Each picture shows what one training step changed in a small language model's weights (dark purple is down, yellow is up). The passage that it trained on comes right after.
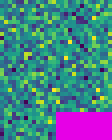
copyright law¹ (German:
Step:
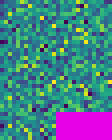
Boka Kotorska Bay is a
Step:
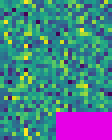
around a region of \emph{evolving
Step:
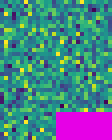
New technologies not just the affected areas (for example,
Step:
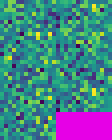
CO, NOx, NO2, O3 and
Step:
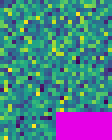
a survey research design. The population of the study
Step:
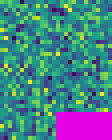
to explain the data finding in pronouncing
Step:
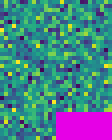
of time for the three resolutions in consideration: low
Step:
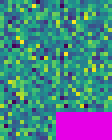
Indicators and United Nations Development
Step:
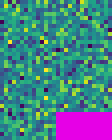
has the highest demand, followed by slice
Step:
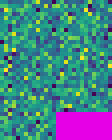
to accomplish their obstetric
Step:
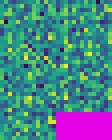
Neotropical Forests Using Lidar.
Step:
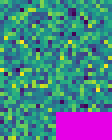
Section VIA briefly describes the modifications implemented to
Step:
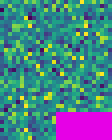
charge $W$. If we excite such a string
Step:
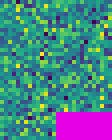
well-being was observed, with the effect being stronger
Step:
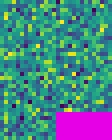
$c_s(T)$ on the
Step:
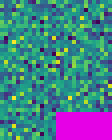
decision region (see Fig. 4). ###
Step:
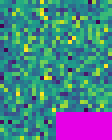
f_\lambda(k). \end{equation}
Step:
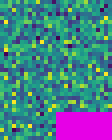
through daily in works like Elsbeth
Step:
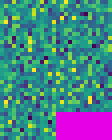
and beauty production in heavy-ion collisions.
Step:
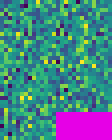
countries [2]. In our study, the most
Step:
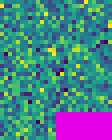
shared micro-mobility modes are integrated with existing
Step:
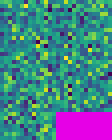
beyond this patchy strip, and SF emission
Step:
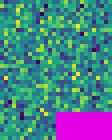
this aim are difficult [11, 12]. The
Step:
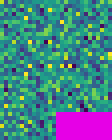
provides an output format for import into the QDA software
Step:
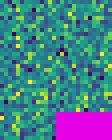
level of formal education (14) Little or
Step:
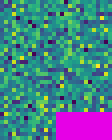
The Chemotactic Leukocytic
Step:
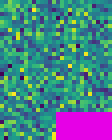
bond is attacked at different rates (or not
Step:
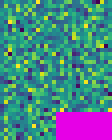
on a given night. At the beginning of the
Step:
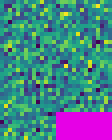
us define a vacuum state at each lattice site
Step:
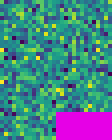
However, the data showing that digital format readers tend
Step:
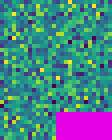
incredible traction due to the widely encouraged
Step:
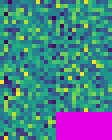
- In contrast to CO₂ lasers 2 μm
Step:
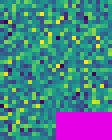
are: reusable keys ({\tt
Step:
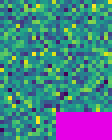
PBF-LB/M thus provides a
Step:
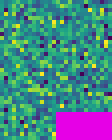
holographic multi-entropy will change, but
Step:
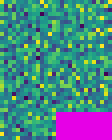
Clustering algorithm and Force-directed algorithm
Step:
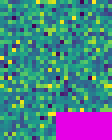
observed positron fractions agree, using the same
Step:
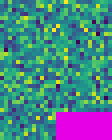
descriptions and case analyses of bank interventions.
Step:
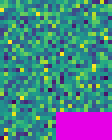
\leq I$ Case 2: In this
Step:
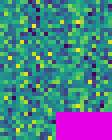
teachers may encounter difficulties effectively utilizing
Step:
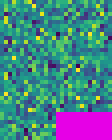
it \emph{easier} to detect with
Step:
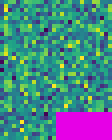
in Jordan. To achieve the purpose of this
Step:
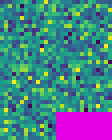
integrated yield in $p_T>6$
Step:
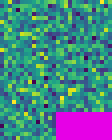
the literature remains arguably underdeveloped due
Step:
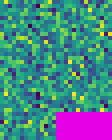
avoid finite-size effects, we adjust the system size
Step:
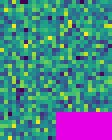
that the time dependent slope of the price impact function
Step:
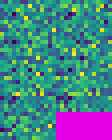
skin disease can impart, particularly on
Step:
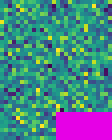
2026 – A federated European FAIR
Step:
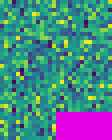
determine the transition temperature using this method. Finally, we
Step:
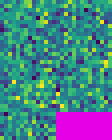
might coincide is if there is a point of enhanced
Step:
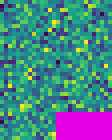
middleware captures usage context of mobile
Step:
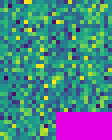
\end{equation} with time-dependent Hamiltonian
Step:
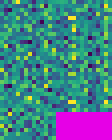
Ahmad et al[18] and
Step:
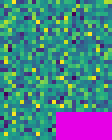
have been the cause of some subsequent confusion.
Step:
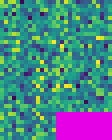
be used to help with symptoms like
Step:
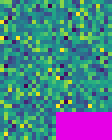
not exactly solvable in three-dimension, but
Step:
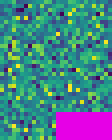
... 6 Ductile (nodular)
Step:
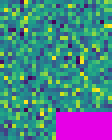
cellular component annotations \end{itemize} For
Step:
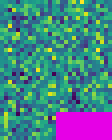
with the procedure described above, we consider the jet in
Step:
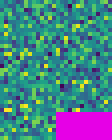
Exhaust Flow,” *Journal of
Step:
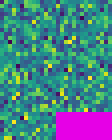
the OpenStreetMap (OSM)
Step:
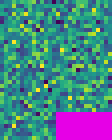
can be represented as a vector $\sigma =
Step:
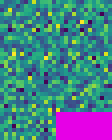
without the solar wind proton flux filtering described in
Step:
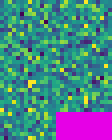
of Linguistic Data Science. During the training
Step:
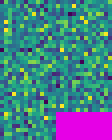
azithromycin, have
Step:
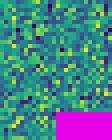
wks) at admission continued with
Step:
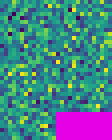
equivalent width. A subset (4 models with the lowest
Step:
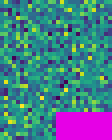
tumor image patches containing ROI from
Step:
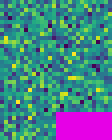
U-Net can predict the location of spiral
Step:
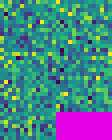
\caption{Actual and predicted location using
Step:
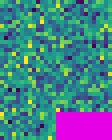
When analysing the values according to three groups and
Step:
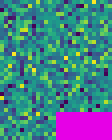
study. Harrington CI et al found
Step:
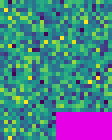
model equations and their validity is often evaluated empirically
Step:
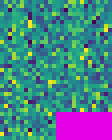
\citep[e.g.,][and references
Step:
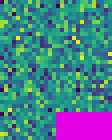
>18 years of age. The safety of
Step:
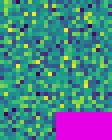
countries for statistical analysis. They are France, Germany
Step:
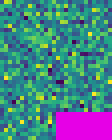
simple 3-torus; \E{2},
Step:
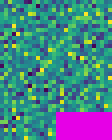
changing the meaning contained in the religious
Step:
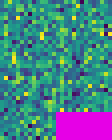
then iterate over the operators in the group,
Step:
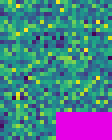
in $\delta \sigma$ compatible with current data could
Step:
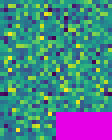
by multi-photon emission, so the raw
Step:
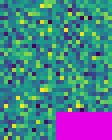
mature CS recovery algorithms such as orthogonal matching
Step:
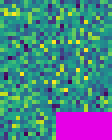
\hfill \end{figure} % This is achieved
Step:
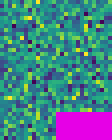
ers, and 32 carboxylic acids were
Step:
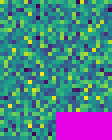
and mention an interesting possibility that the considered effective field
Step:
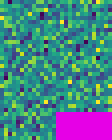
sending the warning signal and receiving it at
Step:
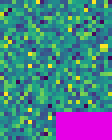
to give access to people who live in remote
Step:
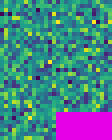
of secondary schools that focuses on providing students with both
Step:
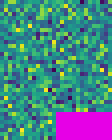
to more general rules, which exist only in the presence
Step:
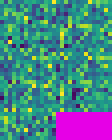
after, the results challenge the validity of the hypothesis that
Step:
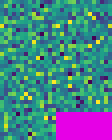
Nigeria, Ibadan. ² Department of
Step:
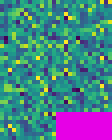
it had been during colonial rule, when the
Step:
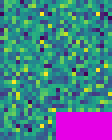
excitation within the $5d^2$ multiplet
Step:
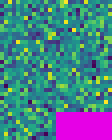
E. M. Chukwuma School
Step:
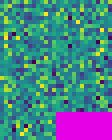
organization, which has been shown to have much higher impact
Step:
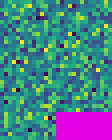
For He WD companions around MSPs,
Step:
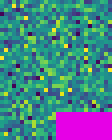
electron-hole Coulomb interaction. We also note that
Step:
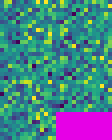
cold water. Meat, bell pepper
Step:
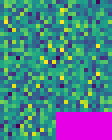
2014, for example, it is the employer who
